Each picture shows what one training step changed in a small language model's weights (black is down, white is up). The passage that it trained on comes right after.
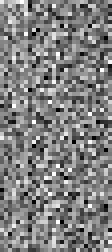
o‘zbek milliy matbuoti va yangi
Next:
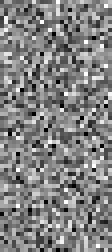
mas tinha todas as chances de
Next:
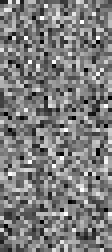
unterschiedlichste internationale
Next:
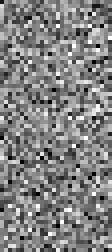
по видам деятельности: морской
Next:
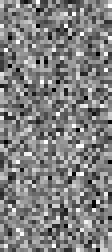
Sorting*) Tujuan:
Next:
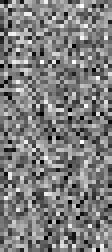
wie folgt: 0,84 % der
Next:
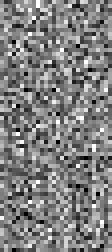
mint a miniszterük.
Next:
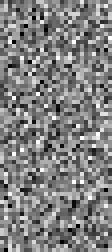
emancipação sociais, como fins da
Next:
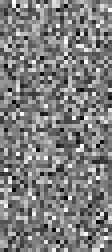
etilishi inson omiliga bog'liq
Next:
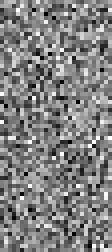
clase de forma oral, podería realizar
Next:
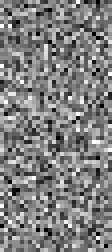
разорванной, а исполнение –
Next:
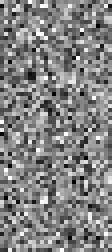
prawnych, które
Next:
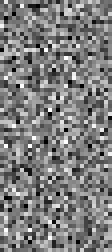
инсоният учун мисли
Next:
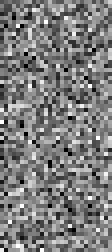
kadının davranışında, ne
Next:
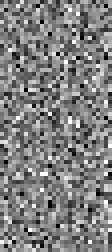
formuliert und für 13 Fragen
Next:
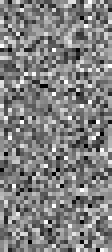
France et la Moldavie pour la
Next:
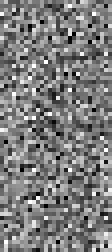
بيان الإسلام)،
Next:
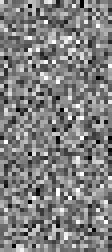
detalles) 3. En su calidad de
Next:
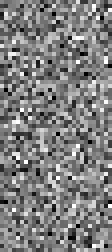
und Weiterbildung, Studium
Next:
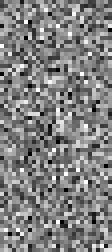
sirva de insumo a los
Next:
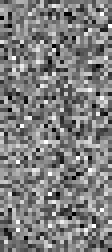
10%) com relação ao primário e 10%
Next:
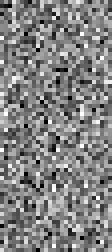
его потери или деградации, мы
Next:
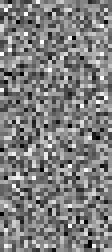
paper is positivism fitted with
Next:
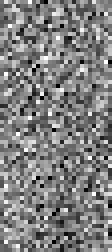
foram executadas três
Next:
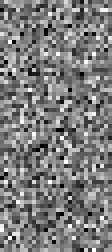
sebagai objek kajian
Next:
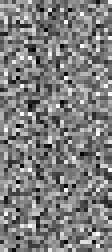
В РЕЗУЛЬТАТЕ
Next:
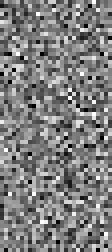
uning kuzatishicha morxo'r
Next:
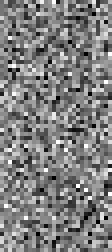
yordam beradi deb ta'kidlaydi.
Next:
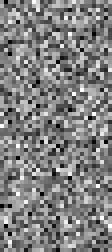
dos “alienados”. Para Nise da
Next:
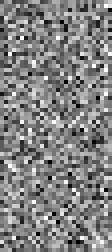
asosiy bo'g'inini esa uning bank
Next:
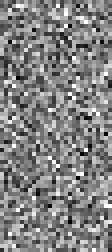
qilib olingan. Bu esa har bir nom
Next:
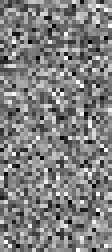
действие, учебная
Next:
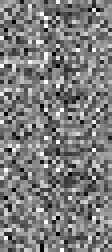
DE 9 DE JANEIRO DE
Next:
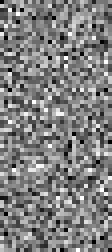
para compreender a dinâmica de
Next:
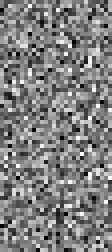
горно-геологических условий,
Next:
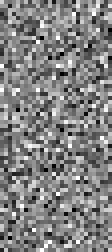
[A], Ricardo Soza
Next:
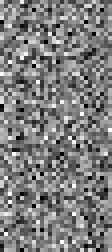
Eshjonovalarning "Lazgi"
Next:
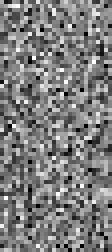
todos os estudos seja exigido algum
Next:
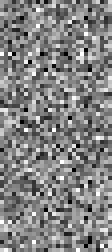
moliyaviy supermarketlarning biznes
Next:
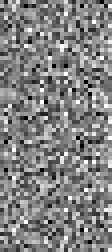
ارائه کرده‌اند که
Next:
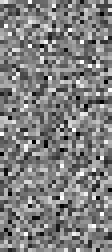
sind vielfältig: Von
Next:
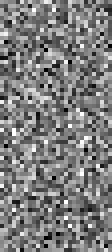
наведених у ПТЕ,
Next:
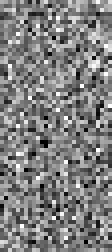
Entwicklungsstand von
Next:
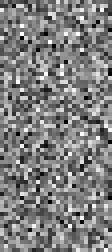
de dos experiencias de trabajo en
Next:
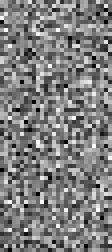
и контролировать эффективность лечения
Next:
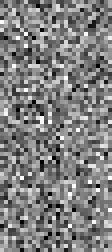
ошириш учун мулкдор
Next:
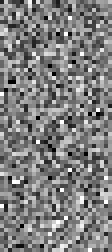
tutmaları, öğretmenlerin
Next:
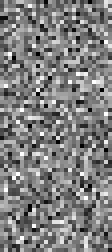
Recolectar datos de las
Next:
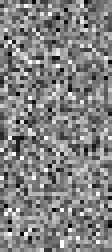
Argentine (Marengo,
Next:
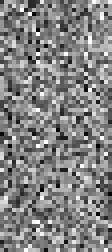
области// Земледелие.
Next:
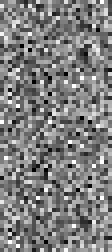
ценности и цены» [5].
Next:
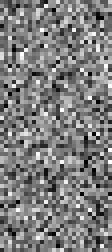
ikki baravar ko'payadi.
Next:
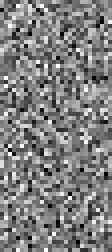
culturas post-arcaicas y
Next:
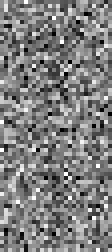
pone, se le acaba, se le
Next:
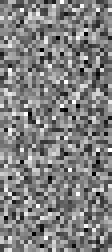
allaqachonlar milliy va
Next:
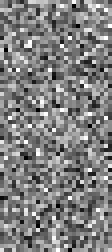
цифрового присутствия:
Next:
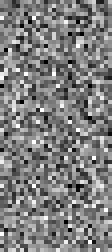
bank xizmatlari, masofaviy bank
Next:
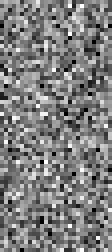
методичних функцій; - 3)
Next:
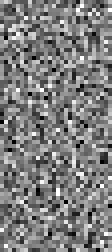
glicerol Figura 1. Figura
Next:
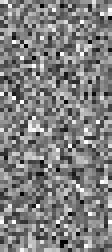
uchrash tezligini esa (1-q)
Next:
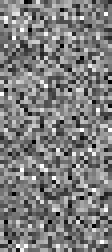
jadidchilik harakati, uning
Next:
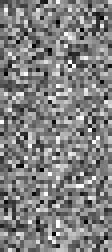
ko'rinib turibdiki,
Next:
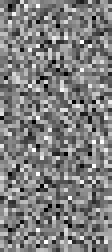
оқытуға жағдай
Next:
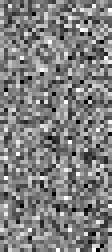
Zoyirov Doctor of Medical Sciences, Professor
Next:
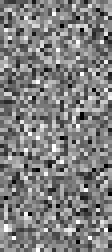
Федеральном законе
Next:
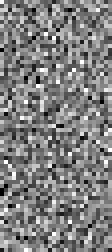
plataforma. También hay
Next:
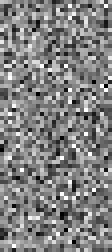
PKM Dosen Prodi S1
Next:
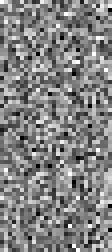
elke vorm van vreemd
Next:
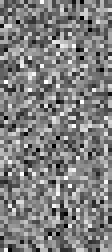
*Cl. perfringens*
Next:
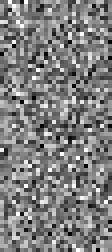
(n=12) Autor/Ano
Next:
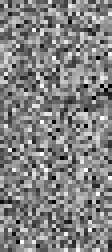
d'Afrique*, vol. 4,
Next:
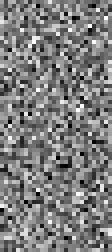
з якої можна зробити
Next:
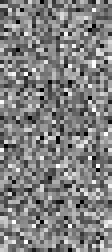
pâturage, un critère
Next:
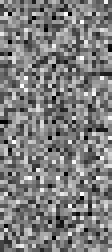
fundamento teórico en Ausubel
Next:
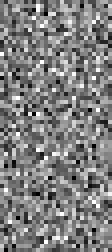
presencia del nacimiento del registro
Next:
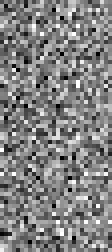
(cf. Principaud,
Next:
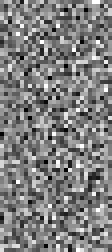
virus a los humanos¹⁶. La
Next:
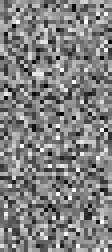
Wissenschaft e.V.
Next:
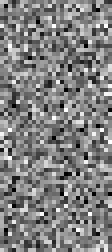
doirasi xilma-xil.
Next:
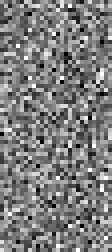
bo'ladi. Kasallikning nasl
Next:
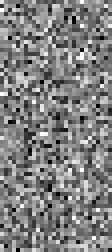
una de las ramas sería la
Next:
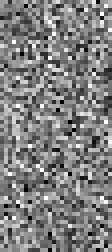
% e stokut të
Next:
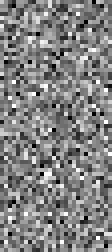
indicator in boys, which indicates
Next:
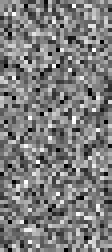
в позициите на религиозните
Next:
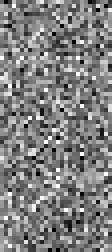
ambito per il quale vige
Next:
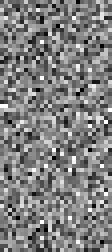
de cours qui pouvaient être
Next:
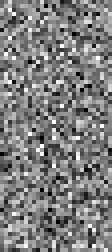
internes au sein du Département de
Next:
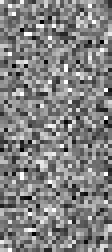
Arab Jahiliyah tiada
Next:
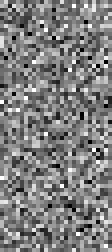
troca efetiva foi calculada
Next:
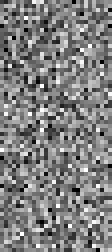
Antropología de la infancia.
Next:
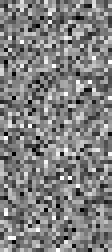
Ревкат Кенесович
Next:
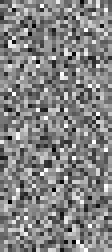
Current Methods*. —
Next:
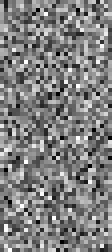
S. **Qual é a tua
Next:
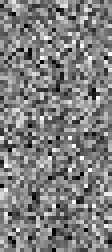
cumpre sua função estabelecida
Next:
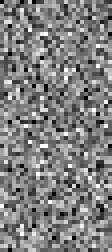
Sebastian Saavedra
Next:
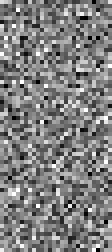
eslab qoladi: u narsalarning
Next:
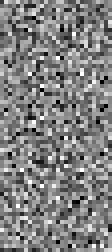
in shaping employee
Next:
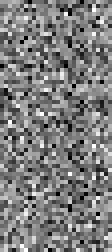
širšim korpusom
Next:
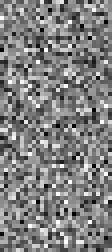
дисципліна, любов до
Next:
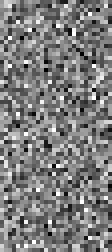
\alpha$ превращения
